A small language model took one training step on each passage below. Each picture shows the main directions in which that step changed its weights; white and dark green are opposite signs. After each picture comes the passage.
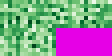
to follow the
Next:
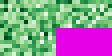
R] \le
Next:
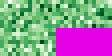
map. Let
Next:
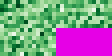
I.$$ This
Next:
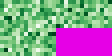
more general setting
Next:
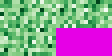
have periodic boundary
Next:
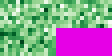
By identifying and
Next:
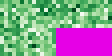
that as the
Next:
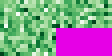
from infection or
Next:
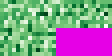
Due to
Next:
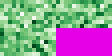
\oplus \wh
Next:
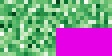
and financial
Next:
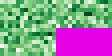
is smoothable
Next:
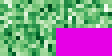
each subsample with
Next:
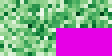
known that
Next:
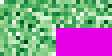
needs of students
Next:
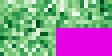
considered in
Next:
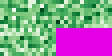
then all compact
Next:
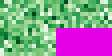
observed in
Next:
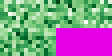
there was a
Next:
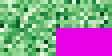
cells is
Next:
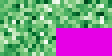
We call
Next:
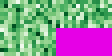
we mimic
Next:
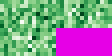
of $K$
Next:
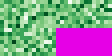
the error
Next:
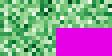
that errors
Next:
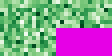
of integer
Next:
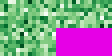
cut vertex
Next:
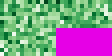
NB method and
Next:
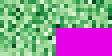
over my
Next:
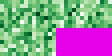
of $S$
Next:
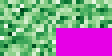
are computed only
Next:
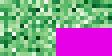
show that as a
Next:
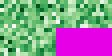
According to
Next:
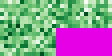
provides an
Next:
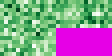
Proof of Theorem
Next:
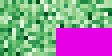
in Japan
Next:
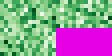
performed using
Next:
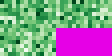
respectively. If there
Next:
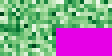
be the distance
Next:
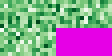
to understand
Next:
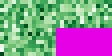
. According
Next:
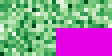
differential of a
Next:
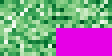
locked state
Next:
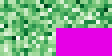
metric on
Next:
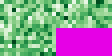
and the spaces
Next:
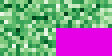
thereof. A
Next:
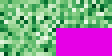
valve in
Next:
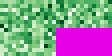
function $G$
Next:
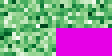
\noindent {\bf
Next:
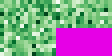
as highly
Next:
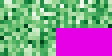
update formula
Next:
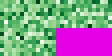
preserved as
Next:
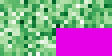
of interest.
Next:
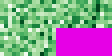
with gradient
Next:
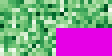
$\forall x
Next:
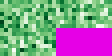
number of the
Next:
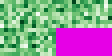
of which has the
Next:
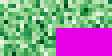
not differ
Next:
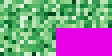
term and
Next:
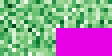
with GOA
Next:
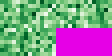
je Tag
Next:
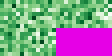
a geometric
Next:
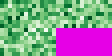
the Fitting
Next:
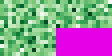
with γ
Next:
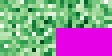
$\phi \in
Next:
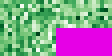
we conclude
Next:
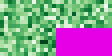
low too,
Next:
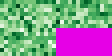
The book
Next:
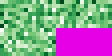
in probability
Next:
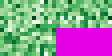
if and only if
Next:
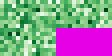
a specially
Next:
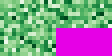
it was proved
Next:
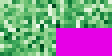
P., and
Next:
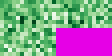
last two
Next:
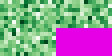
aim of
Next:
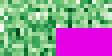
$\rk A
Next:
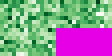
this, we obtain
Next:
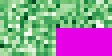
the real part and
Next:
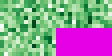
dimension function, and
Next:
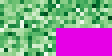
same center as
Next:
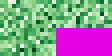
is multiple of
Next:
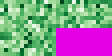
On fixe
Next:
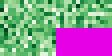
organization of
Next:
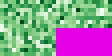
sector of
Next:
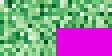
credits and
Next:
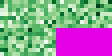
for colored
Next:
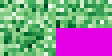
road and by
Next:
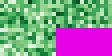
by degenerating
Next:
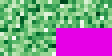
this study's
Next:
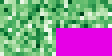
High performance
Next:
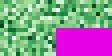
align its
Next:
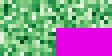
more structural
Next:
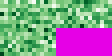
be discussed
